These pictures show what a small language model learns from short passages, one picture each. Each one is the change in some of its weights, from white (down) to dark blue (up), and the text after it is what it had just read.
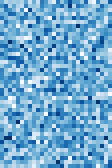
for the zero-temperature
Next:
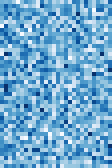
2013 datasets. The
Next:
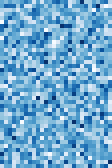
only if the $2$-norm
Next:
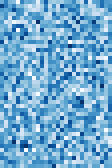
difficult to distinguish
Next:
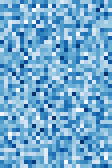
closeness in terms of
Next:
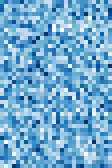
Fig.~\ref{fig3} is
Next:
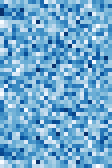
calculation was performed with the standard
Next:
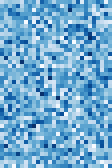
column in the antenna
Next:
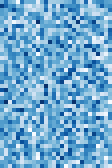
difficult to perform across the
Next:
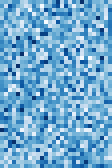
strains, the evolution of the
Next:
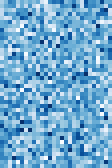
Fermi surface instability of
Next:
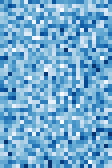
polynomial scaling. The
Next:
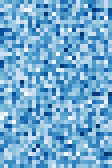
is established in the
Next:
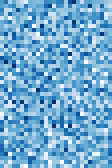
trajectory. It would be
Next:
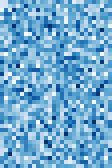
the magnetotransport measurements
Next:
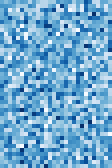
that AIOps projects
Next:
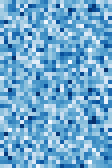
design, development, and
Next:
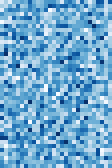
the opposite regime
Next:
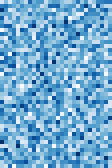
to imply a modified
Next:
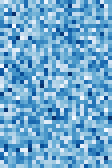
the apparent shapes of
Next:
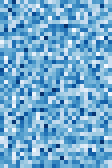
all possible components with their specific
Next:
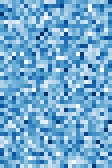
we get (after
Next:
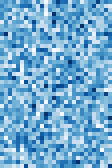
and 5.3\% of noise term
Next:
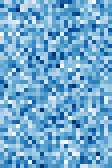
the boundary relations can be
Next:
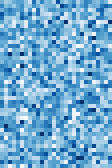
$Q$. We therefore
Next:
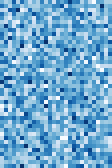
the measured DPC signals
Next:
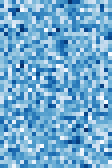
the existence of additional
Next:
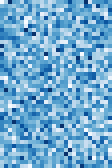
It is also seen that the value
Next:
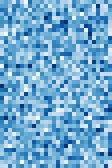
strong enough to promote a
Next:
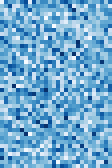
states are prepared.} In a
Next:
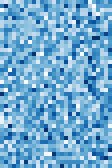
through the LSA array.
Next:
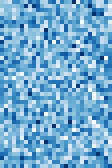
*vi*, compared to
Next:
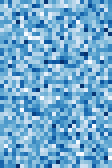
one BSS-WD
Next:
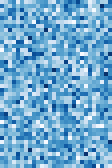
of the obtained VDFs at
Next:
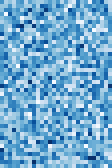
that bridge the gap
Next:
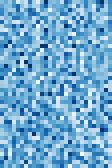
stations across the UK and
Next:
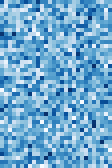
method that combines a wavelet
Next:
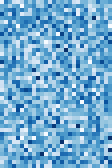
completeness of the Fock space
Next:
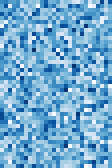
estimate vertebral
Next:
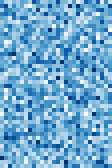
The matrix $\mat{D}$ is
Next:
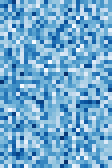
significance test, see
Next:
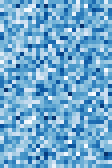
offer established
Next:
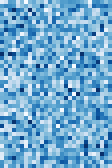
an extended period of partial
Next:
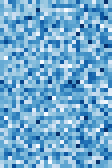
Physics Letters B}
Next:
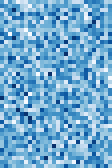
expression for the free energy as
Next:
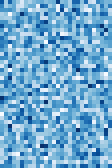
Thunder VPN &
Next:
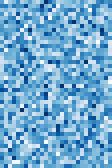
some form of committee and
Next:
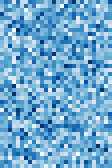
empirical criteria
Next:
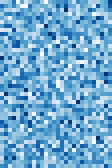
two nuclei touch with each
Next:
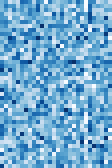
while Durgbank
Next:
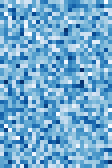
in the physical region of the
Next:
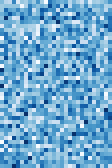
for estimating the hardness
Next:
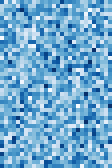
not, in general, hold.
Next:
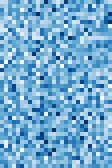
bulk relaxation mechanism
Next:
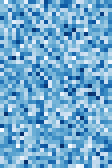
general real scalar field theory in
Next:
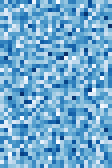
\right )^n \cos
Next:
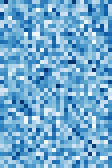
deviation rises
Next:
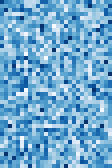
lies between 0.3 and
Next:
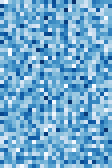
along the line-of-sight
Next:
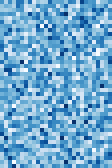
/ \Delta \Theta$.
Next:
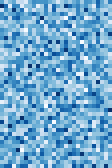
level as a function of the
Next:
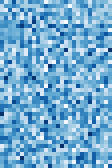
$P=0$ at all other
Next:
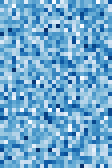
rewrite rules of
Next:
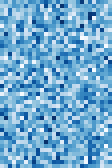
Ebert and Yasir
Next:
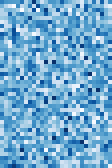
high-level view of
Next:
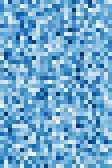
\end{eqnarray} the differential
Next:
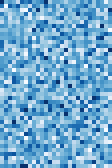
$t$ errors. We
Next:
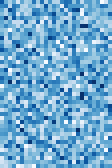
presence of at least two
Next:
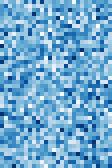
maximum near z =
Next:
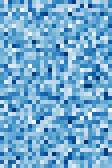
linear fit (above the
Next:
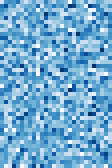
Comparisons with the
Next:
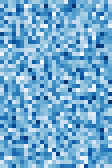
photonic lattices. The
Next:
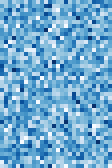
familiar model. As we
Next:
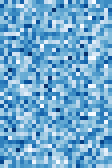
with the target is shown.
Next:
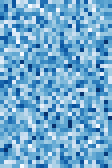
features, i.e., to
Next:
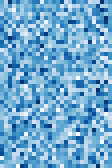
spectrum, in contrast to the
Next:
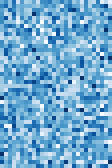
pressure of $P =
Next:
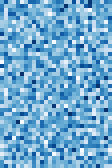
that the latter observations are
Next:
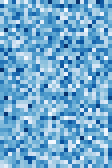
external current. Here,
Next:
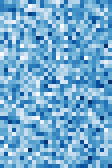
lowest-twist operators
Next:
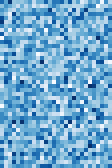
I\otimes \sx
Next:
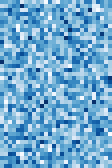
the catalogue have
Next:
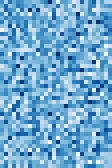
to the vacuum
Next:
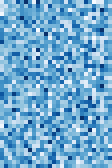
address efficiency increases.
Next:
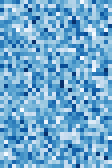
within a matching radius of
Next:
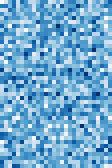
to be a singular point of
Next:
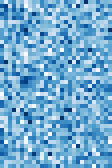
numerical approach. This also means
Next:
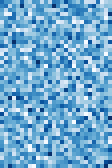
crossing at a temperature [the
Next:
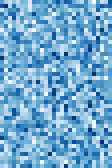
by $\delta = \Gamma S$,
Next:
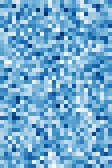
or stoichiometric
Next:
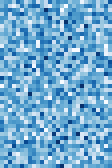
loss:}} Due to
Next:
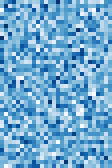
based on Hartree-Fock
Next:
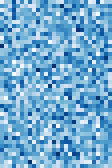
such a study mean in relation to
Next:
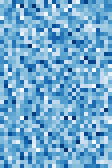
elastic continuum with
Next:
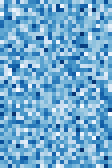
the system collapses to a
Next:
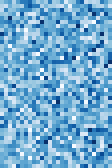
be real and negative since then
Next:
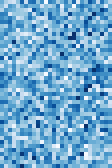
m), or separately, even
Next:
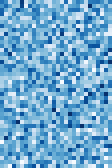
immediately to the
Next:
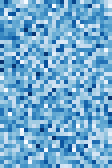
can be seen by studying the
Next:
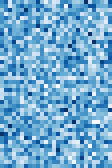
of $U(7)$ whose
